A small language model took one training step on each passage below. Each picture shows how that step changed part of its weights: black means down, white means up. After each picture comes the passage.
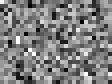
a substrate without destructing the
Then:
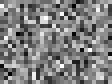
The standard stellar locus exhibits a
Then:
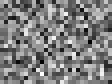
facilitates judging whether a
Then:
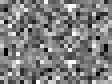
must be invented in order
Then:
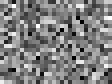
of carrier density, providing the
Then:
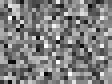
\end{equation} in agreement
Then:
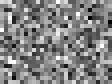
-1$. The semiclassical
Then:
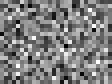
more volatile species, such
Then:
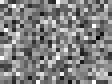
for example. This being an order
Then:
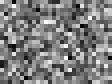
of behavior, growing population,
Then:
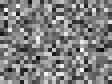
Fermi surface, though the same reasoning
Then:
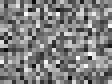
controlled learning about volatility
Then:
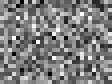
parameters $R_P$,
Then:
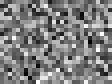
chemical and radiative transfer modeling, of
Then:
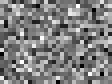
to evaluate the same model on a
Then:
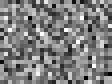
\tilde{\bar c}^a
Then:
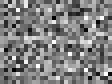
past such lenses were only
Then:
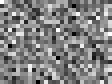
compares the methods via simulation,
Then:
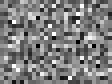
i.e., the memory
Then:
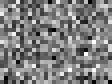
and engagement can develop over
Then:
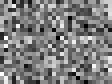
is a uniform heat source density.
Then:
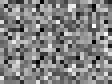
here in the large $k$
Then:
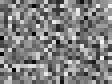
to use \NT\ as a
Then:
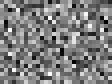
data to output action values,
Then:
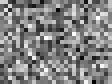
a summary and discussion in Section
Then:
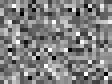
Institute for Material and Chemical
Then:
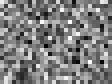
includes three air-core toroidal
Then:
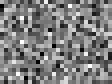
not seem to be a conducting
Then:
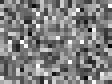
13a. Event display of
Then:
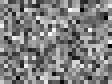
the largest scales. Thus, to
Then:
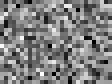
measurements should be adopted. Moreover,
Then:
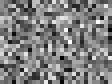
source surface, loops where
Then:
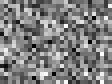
the dipole's weight. When
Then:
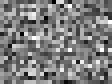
attributes such as wavy
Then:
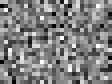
black hole, the bounce
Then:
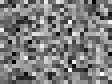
increasingly rapidly with increasing current,
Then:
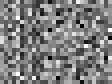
and the Lagrangian description of rotating
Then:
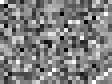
taking account of the above strategy.
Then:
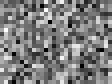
multiplexed quantum memory.
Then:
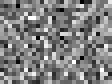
\bra{\psi} \rho
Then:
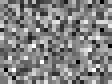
theIn this paper, first
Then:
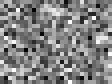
evidence supporting one hypothesis over
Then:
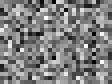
a function of the discriminator threshold
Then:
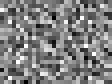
Mach number and energy dissipation fields
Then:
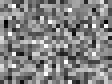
may also arise due to changes in
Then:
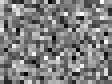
to assess properly defined statistical
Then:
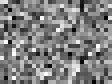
conditions. Secondly, if we
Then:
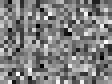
the photon lifetimes and the coupling
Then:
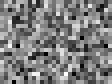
frequency range 1-20 GHz.
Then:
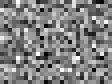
the quaternionic line
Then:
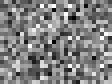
0.03 are shown in the
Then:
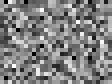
\rightarrow \infty$ and the
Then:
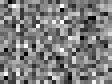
in the solution proposals.
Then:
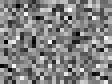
artificially generated signals against reference
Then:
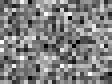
planets slightly smaller than Earth
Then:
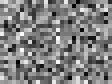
cascade is stopped at
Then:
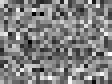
this way, we have shown that
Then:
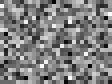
just enforcing diversity on
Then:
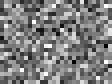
needed. This is the function of
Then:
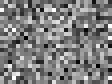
pair production contributes positively
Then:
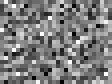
excitons cannot be forced into
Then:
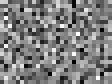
the Fermi level. We will use
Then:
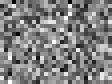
of clarity, the image has
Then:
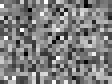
a scanning probe microscopy tip
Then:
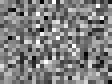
example and the real-world case
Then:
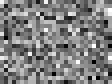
achieve convergence compared to the direct binary
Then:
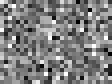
at low current but drops at
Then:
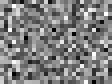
to 1228 pixels, corresponding
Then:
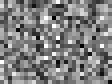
\end{eqnarray} The
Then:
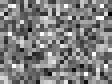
of internal organ geometries. It
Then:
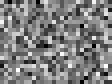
ray ionization. At a
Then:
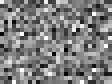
state with $M=1$,
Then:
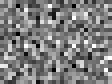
Galaxy, one must collect
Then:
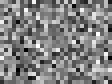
the electronic band structure in graphene is
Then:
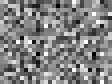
the joint optimization of the DMAs
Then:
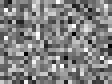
compares blackbody (black dashed
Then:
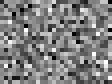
open cluster NGC 6633 was
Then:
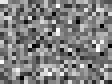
electrodes.[3] Therefore,
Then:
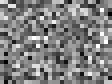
related to nuclear astrophysics such
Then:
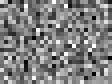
SFHs, it seemed
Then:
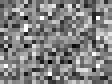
have an important negative impact on the
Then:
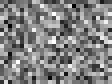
are significant uncertainties in the above
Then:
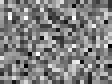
+ $\alpha$, relative to
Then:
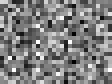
size of relevant data sets increase,
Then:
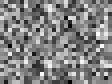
contribution from the massless string states,
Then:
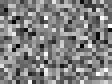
\title{Fair Rate
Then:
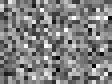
\epsilon^{\alpha \alpha})
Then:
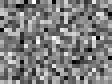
VMM provides data to the
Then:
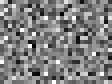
under optical microscope.}
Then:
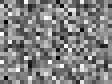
first two frames showing the approach
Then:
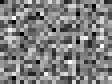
in international collaboration,
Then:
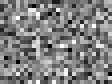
patch but rather assimilates
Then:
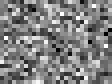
results show a nonlinear reduction in the
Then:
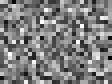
with the number of agents, rather
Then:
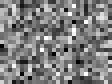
second and third bands with the varying
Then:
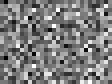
\eeq \noi and
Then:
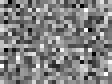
responsibilities and functions
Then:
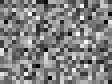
captures the effect on a
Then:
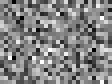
the age of the galaxy, its
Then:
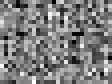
networks (DNNs)
